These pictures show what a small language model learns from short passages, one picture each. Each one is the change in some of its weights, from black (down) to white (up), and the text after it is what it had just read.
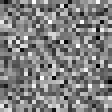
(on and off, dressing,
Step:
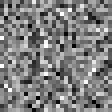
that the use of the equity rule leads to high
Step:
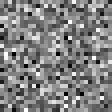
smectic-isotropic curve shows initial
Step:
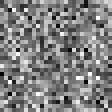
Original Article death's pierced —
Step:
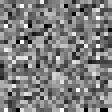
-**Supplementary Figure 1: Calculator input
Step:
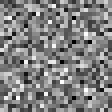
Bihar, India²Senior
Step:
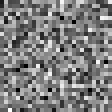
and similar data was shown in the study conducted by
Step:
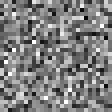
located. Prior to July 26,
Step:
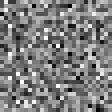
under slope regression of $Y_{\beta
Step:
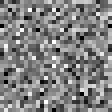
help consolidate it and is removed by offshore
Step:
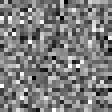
to task 7.3, the objects of monitoring
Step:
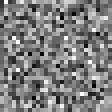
is done for START grantees as well
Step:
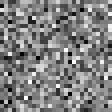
under neutrosophic environment. *Complex &
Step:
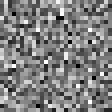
as over voltage, over current, phase offline
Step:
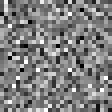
based on the analgesic ladder,
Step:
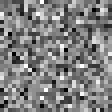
bean casein digest agar used for
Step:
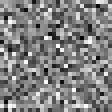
seem to face similar challenges, which suggests that these
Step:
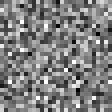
visitors do not know in detail about the historical
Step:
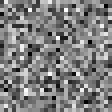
indigenous biostimulants
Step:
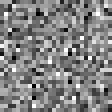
Asri Nugrahanti,
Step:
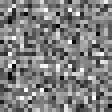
inter-comparison between all patients
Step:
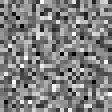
a role in the electrification of industry or
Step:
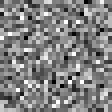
symptoms of bronchial asthma
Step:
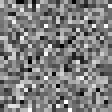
With such a method it is possible to analyse if
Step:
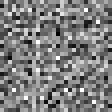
the variations of experiences. Using thematic analysis,
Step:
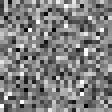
that exploit cognitive biases and affect user
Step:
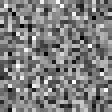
better to provide some level of verification for either
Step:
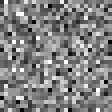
under biogas operation, NO_x emissions
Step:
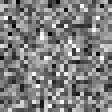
women in traditionally male-dominated
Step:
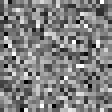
to increase overall healthcare spending (limiting
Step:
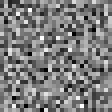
and “Theory and Methods of Teaching
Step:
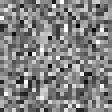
relaying wireless system. Moreover, in
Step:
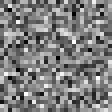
other mandates (FGN, 2021;
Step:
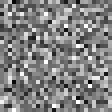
Antibacterial and Antifungal activities
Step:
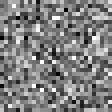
plate fin is more than the other types of
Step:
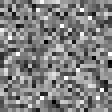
some of functional groups inside discovered xanthine
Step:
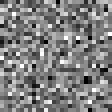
awareness. This allows for the identification of a process
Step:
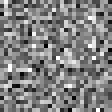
LFT model can be obtained using
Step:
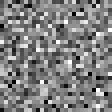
It should be noted that the political system is still
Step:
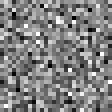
DC output voltage is experiencing a sudden
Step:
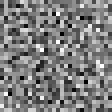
of the King Juan Carlos University
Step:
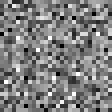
K. Hematological manifestations in
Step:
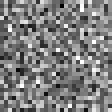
inhabits coastal areas, highlighting the importance
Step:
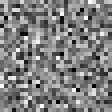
of thermodynamic properties of molten salt
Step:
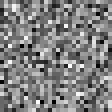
lead to a backlash. The main reasons
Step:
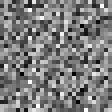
Source: The authors Conclusion Based on the performed
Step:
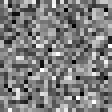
candidates. - To observe the procedure involved in
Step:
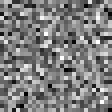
H= Cefixime (5),
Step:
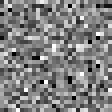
improves as a result of fiscal
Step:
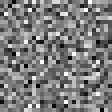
(2021). Mutual relationships between the levels
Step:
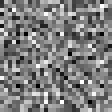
scientific evidence that Earth’s mass is increasing.*
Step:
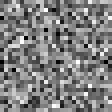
and repair cost Rs. per
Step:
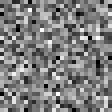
traditional drugs. Keywords: *A.
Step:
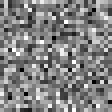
by Choudhary G et al,
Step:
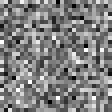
there is a wide variance in terms of students'
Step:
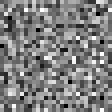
well-being and reducing the risks associated with
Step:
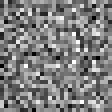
and the dento-dental ratios.
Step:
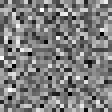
health surveys in Brazil. The
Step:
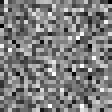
focuses on the study of the essence and possibility
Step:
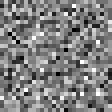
the results of the study by Patil et
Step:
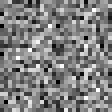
Abstract The purpose of this study was to assess
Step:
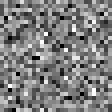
of how far a given test score may be
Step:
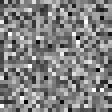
and technological advancements can reduce transaction costs associated
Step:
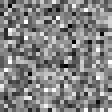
(Comisión Europea,
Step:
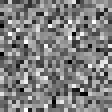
These two positions ensure that the distribution of displacement in
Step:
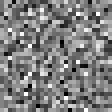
653 Table 3 - StressCheck
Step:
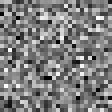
Arctic climate during the Last
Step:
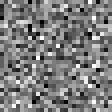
$\log K$ values. The small difference between
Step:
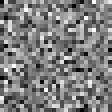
include in the plan? Step 3:
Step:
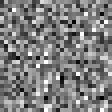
disputes and with an even more
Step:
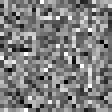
a fluctuation filter. As in measurement 2,
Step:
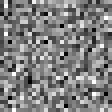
for 30 min before FACS.
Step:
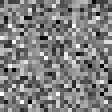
arising from psychological constraints). This is different from
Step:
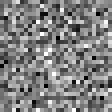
so that they are different from the point of view
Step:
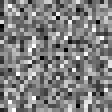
targeted pre-service preparation and training concerning Section
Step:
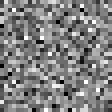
semi-progression is P . Note
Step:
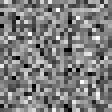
climate change-induced 30 31 55 decline
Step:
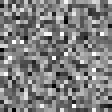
the incidence, outcome on uterine
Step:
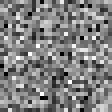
tack is not seen in the prepreg
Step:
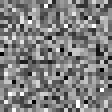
transformative impact on our understanding of the distant
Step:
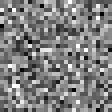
lot of importance to the beauty associated with
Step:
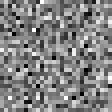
ahamiyatga ega
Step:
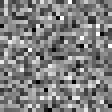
it is evident that numerous literatures have captured traffic
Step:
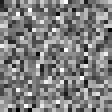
Calugi G¹, Meschino
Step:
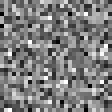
an independent classifier to distinguish samples from two
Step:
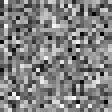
Institute for Environmental Studies NEEBT: net
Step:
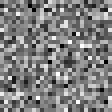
section. Value/signal
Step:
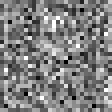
Conference Application Patrice Obinna
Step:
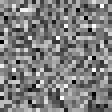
"focus Factbook resources" on the
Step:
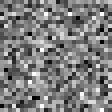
Disciplines, University of Veterinary
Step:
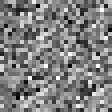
3gm/kg of broiler
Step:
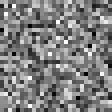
be deemed critical risk factors in the
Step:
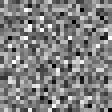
job opportunities. Slums are phenomenal
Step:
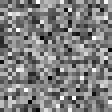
bachelor and master degree. He completed
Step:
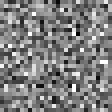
members (still less than 20 per cent
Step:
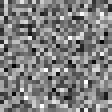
in the field. In this paper, we
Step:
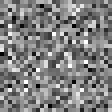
drive their differential interaction patterns. While both
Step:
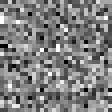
an initiative called 'Fit4job'
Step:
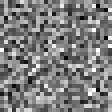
of the consumer to search, select, package and
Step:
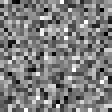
A fuzzy set is a class of objects with a
